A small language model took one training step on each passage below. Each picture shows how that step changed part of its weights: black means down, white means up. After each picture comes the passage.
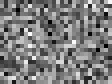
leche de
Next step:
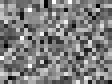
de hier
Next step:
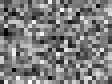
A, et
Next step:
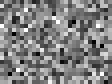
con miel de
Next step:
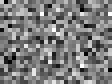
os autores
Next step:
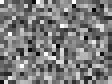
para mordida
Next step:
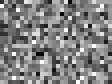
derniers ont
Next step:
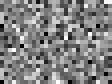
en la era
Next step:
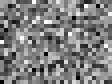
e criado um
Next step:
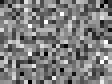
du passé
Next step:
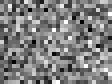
wenn er
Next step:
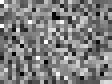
is most
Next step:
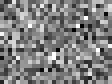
na cidade que
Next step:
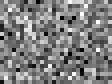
Modal dan
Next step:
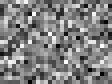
la Mer*,
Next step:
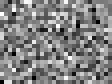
Є ще
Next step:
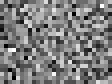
la importancia
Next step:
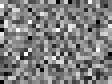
conformidade com
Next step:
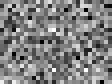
do uso do
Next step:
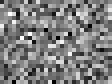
taux de
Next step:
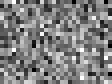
cada um com
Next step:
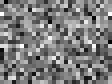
Nem que
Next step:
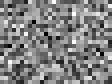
que uno
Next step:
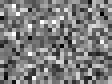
se consideró
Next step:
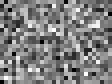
do autor
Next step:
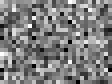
nutq va
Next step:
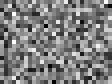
a identidade
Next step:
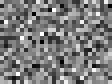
de vida
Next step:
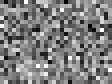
grau de
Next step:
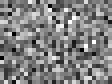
o peso
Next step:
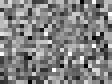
constitui a
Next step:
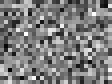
sistemática e
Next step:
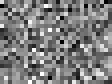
A partir de
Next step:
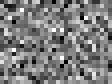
JM keine
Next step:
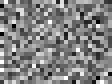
In this
